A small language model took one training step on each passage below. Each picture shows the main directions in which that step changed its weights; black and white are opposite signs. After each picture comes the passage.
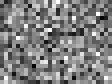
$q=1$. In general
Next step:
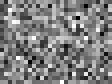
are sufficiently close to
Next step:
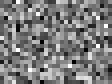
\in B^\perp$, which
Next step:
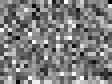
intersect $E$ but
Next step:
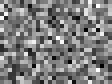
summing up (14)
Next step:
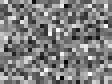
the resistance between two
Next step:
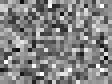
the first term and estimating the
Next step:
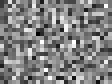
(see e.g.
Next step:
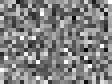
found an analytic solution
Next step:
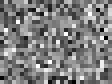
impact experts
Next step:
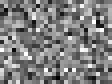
surjective morphism with
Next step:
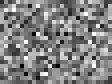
multiscale problems
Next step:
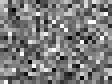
and only if it is locally
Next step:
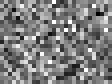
by $\xi$. Then the natural
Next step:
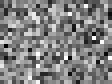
propose a quantum
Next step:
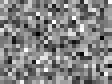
and $B_1$ in
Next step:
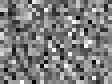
have uniform Gaussian
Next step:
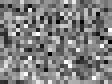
\caption{the definition of a
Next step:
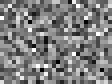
Diophantus of
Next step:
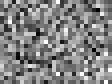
So once we know
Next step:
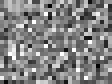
for his advices
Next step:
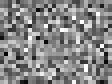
2$ be an integer,
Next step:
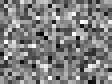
with the existence of solutions of
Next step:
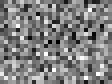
and for these we uniformly
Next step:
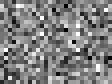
that the unknown
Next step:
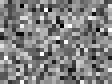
there is a billiard
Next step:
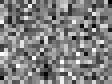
$3$-dimensional array of
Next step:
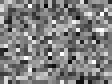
class $C^2$ and
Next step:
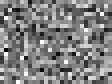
5×5 face of
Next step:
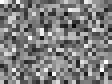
N_0 \] where
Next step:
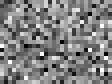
$Q\subseteq E$ is
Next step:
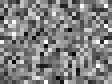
complete and right complete
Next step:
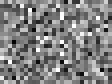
\includegraphics{} \caption{The
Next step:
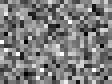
facts: the vector field
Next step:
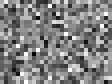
with $\mathcal{B} =
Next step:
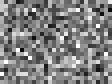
the height around the
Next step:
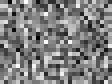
parameter: \begin{equation}
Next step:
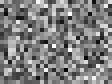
semi-algebraic subset
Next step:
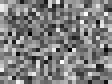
the possible values that the
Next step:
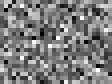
Using the group action by
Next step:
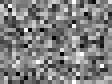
description of $X$ as
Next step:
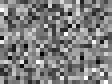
the fixed locus since two points
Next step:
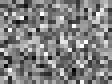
\end{lemma} \proof
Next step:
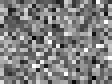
is given in the next three
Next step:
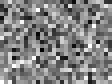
ideas of Brams,
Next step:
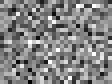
to deduce that, for all
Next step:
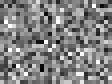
admit complete metrics
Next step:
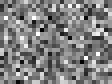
not explicity written
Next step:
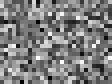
between the running
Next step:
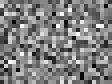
of the gyroid
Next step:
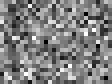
to do more work: we have
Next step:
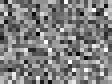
return a set of
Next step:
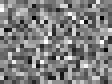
elliptic domain. Let
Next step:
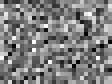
parallel, By
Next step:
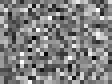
We include this statement
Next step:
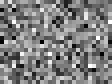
Zworski, and
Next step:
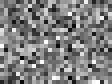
we are able to produce
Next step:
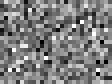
\begin{proof} Note
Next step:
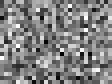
(4) is known,
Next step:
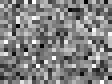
any quadrilateral
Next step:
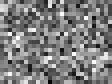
the number $\gamma$ the
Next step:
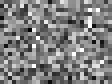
positive side, the equality
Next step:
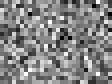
each agent aims
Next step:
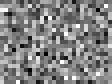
\noindent as we saw
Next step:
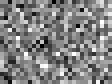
$\real$, and this
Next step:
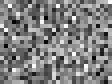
h(t, \lambda);
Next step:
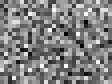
as an estimate of the invariant
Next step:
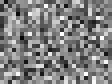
had taken higher
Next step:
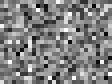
Note that, in general,
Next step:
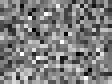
a result of shear
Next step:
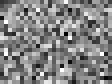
us vary $g,
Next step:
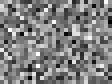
inner set,like
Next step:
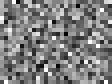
former HP is positive
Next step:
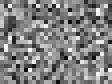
analysis. Since we are
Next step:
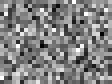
a Laplace transform
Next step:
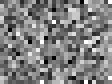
given $C>0$, consider
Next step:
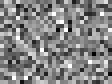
key tools in
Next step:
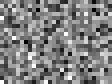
case, we can apply Theorem
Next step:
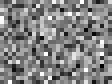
We also study in detail
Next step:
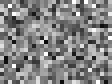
well as numerical approximations
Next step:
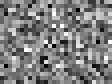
of the foundation under
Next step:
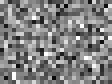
one point. Such
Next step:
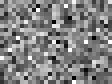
need to prove} in the case
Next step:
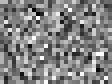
route. Trip
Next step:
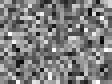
of $\GG$. Assume
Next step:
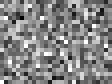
\end{equation*} and
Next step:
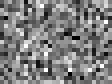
\begin{eqnarray*} & =
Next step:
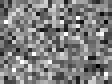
$\tilde v={\tilde
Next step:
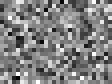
there are $k$ parts
